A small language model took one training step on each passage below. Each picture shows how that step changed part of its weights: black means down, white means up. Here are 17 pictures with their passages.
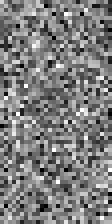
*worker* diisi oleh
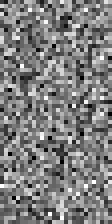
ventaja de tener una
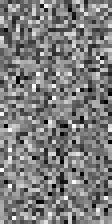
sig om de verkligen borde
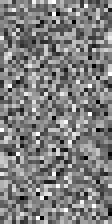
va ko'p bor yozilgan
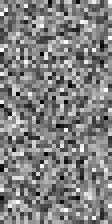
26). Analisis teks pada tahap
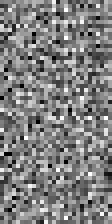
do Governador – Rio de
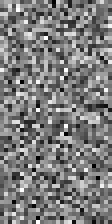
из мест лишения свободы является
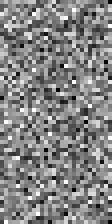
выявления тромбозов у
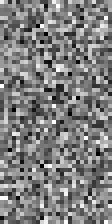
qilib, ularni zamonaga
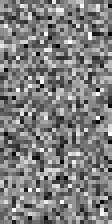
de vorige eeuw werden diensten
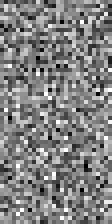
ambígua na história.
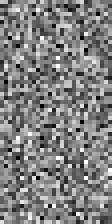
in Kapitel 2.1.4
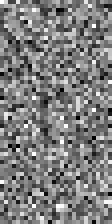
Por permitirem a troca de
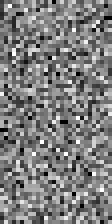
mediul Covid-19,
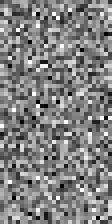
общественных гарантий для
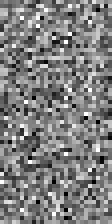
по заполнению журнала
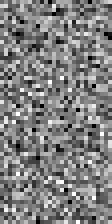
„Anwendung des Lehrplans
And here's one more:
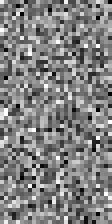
sobre a experiência em si, tendo
